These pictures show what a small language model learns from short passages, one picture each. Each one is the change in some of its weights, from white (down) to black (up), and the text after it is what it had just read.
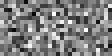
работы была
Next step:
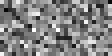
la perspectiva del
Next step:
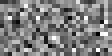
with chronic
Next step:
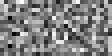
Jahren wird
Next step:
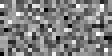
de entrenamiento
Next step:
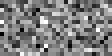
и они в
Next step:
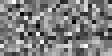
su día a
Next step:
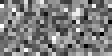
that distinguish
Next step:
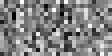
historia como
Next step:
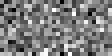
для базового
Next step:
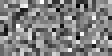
grown in
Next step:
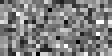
(tusli va
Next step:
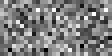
biz ushbu
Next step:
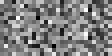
level of
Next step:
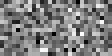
que, porém,
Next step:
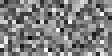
como um meio de
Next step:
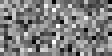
не заметят
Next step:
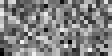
de capacidad)
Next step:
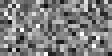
que atentaron
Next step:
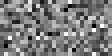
que todavía no
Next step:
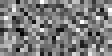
the designed
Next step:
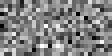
Azimov* va
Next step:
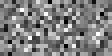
Vehicles and
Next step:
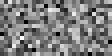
знаходяться у
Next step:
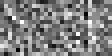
adalah dengan
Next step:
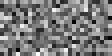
sujet, ou
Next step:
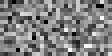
corrupción y
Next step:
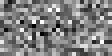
se encuentra
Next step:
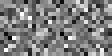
le puits.
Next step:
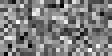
mahar yang
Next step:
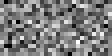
sobre todo la
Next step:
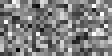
adquirir y
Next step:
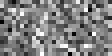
curso y
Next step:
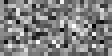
objective et
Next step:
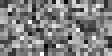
otro punto
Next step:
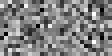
lyde kan
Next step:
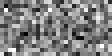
Earth Pro для
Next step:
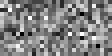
studi agama.
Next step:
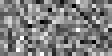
etc., é
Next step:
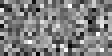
США и
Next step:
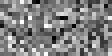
didik yang
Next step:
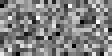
A. Ali,
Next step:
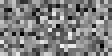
круга и
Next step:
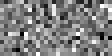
las llamadas
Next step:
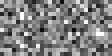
le concept du
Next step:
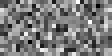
em conta que os
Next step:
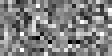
and suicidal
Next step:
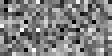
com a turma.
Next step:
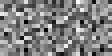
, iki
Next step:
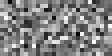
dengan runway
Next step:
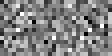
Пардаев -
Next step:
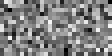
in the modern
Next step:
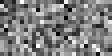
domaine des
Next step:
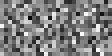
ІКТ для
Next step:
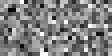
un impulso
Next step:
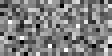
nas artes
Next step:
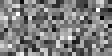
va tarangligi
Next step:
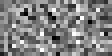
of European
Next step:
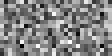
resultados. A
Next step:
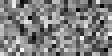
Нет ни
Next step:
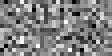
con la misma
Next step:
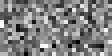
poate fi
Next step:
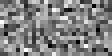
is azok
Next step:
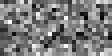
obsah a
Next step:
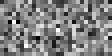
operador, por
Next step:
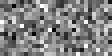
o germe, a
